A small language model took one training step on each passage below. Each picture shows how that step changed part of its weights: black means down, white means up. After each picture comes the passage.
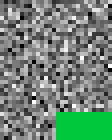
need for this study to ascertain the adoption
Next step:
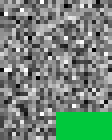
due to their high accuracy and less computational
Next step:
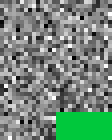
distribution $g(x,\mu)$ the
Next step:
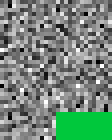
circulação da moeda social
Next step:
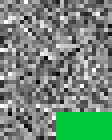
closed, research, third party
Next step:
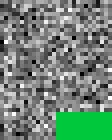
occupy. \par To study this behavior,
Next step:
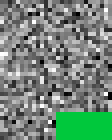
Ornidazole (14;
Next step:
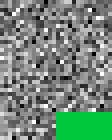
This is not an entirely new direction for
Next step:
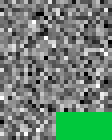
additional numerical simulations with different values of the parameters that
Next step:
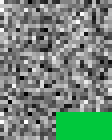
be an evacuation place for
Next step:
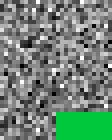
beyond the scope of this paper to discuss
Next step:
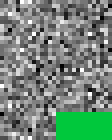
The leaves of the woody species were
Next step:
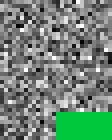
difficult, so much that, enviable growth
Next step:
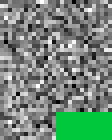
For fruit and nut trees, various
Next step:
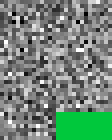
acquisition of small segments of
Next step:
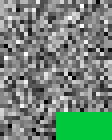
thus the OM metric, is a constant function
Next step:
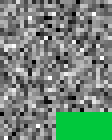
ello que, desde el Sistema
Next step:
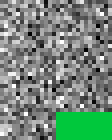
James Baker, Madiha
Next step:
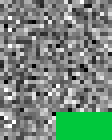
the VOSviewer software. In the
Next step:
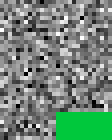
numerical implementation of boundary integral equations based on
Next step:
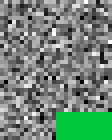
for some photos. Discussions,
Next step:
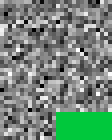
recurrence. Ayurveda
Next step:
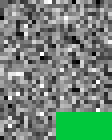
does not differ. Participants levels of
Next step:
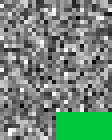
happens for the Ising model on
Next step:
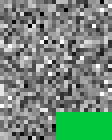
else but WW approximation to inclusive
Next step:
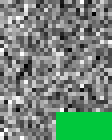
scale. However, since the ultimate
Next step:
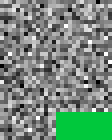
Department of Microtechnology
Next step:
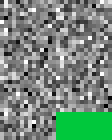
electric and magnetic charges are also
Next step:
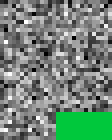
étude était de montrer dans
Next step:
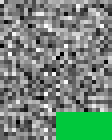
or boson case. Because of
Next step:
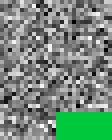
normal statistical distributions". So what's
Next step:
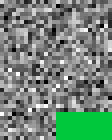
Agriculture Off-shore
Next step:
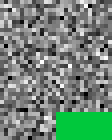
expresses a perfect positive correlation.
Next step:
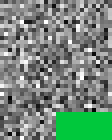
uning purkalishiga, havo
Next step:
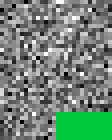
this allows us to use a 200 keV TEM
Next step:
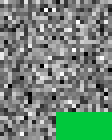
to thank Dr. James
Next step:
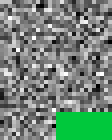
unites (**Figure 1**) the following
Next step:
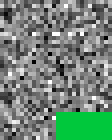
went abroad for a mobility
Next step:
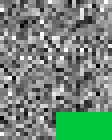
сучасних технологій є
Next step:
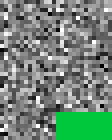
причины (в том числе
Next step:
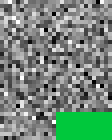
of palladium(II) in micro
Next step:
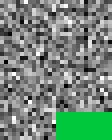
R. T. Proibição de
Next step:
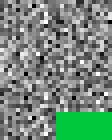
the quasi doublet splitting at the
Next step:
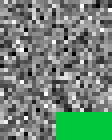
positive results for a certain period of time.
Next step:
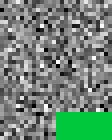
begin by choosing $H_\alpha =
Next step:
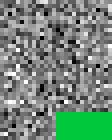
se transforma por onde transita. O que
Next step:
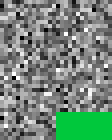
hills until the floods
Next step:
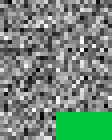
the partial angular momenta ${\bf
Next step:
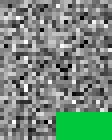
bonding, and the core- and
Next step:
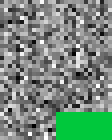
boylikning tarkibi va
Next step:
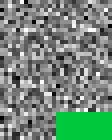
decision-making process also plays role in
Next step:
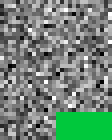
at $St\gtrsim 1$, one
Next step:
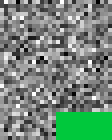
in 2013, has now achieved a high
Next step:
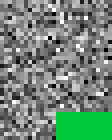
норма ва қоидаларни
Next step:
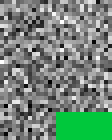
three different scales using, say,
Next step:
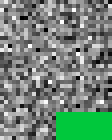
new definition for the magnetoresistance is
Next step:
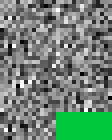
temperature reached the threshold value of
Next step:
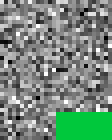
entire grid amounted to
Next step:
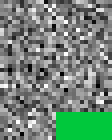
a vision- Behavior on the part
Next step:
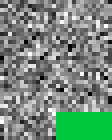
words organized events, perception of
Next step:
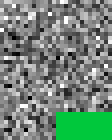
Numerical calculations show that the contribution of
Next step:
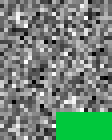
and their associated first-order derivatives),
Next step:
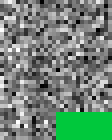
has no vulnerabilities currently known to
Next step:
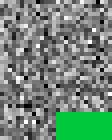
insulator surfaces) in the surface states
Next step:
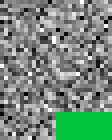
las neuronas de entrada a la
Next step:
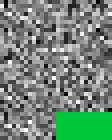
red lines are fits to the data.
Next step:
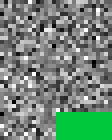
benefits such as security of
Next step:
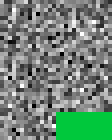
when refluxed with 25 c.c.
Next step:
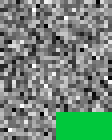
of the SDC on each of the track
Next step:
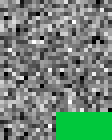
are compared. For the polySi gate
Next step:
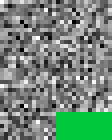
e baixa tecnologia de
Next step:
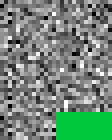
A low-contrast signal from an
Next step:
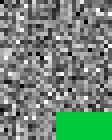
in Europe (Mackauer 1959;
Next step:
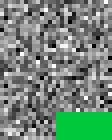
noise, the superlattice tunnel
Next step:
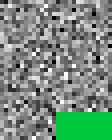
of financing which affects the growth of
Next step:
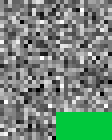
to the existing ones, make it possible to
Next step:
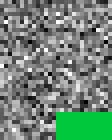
Check-ins mit höherer
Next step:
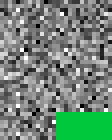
translates into a slightly different allowed
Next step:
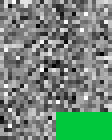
evaluated on past years to provide robust 11
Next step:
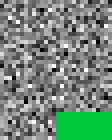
points out our human ignorance as the
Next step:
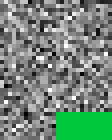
the SAP preconditioner and the
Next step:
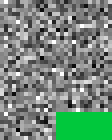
plots. Moreover, a string was used
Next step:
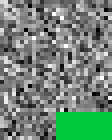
the star, which has a metallicity of
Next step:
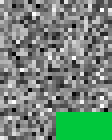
moments and their action between these local
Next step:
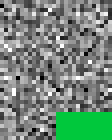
understand the underlying causes of well-being
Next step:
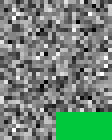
currents (c), (d)
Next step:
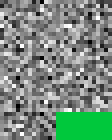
tasavvur bir butunligi,
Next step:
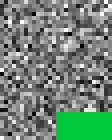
consider two distinct methods to estimate the
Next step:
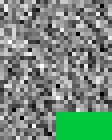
o'simliklar filogenezi
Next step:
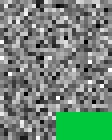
ones presented in this Letter. However, the
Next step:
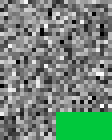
of operators \\ \midrule
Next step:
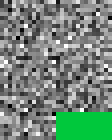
el siglo XXI. A continuación
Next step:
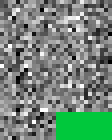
technology has indeed simplified many
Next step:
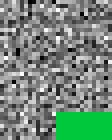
is an imperative measure for restoring
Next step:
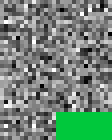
performance of our test cases were improved by using a
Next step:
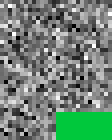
due to the unscreened TA
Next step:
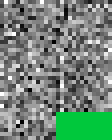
по 10 эксплантов в
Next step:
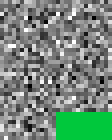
Prozorro, tender, public
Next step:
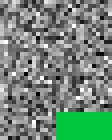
and on y-axis we have only 0 and
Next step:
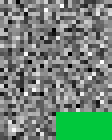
des Particules,D\'epartement
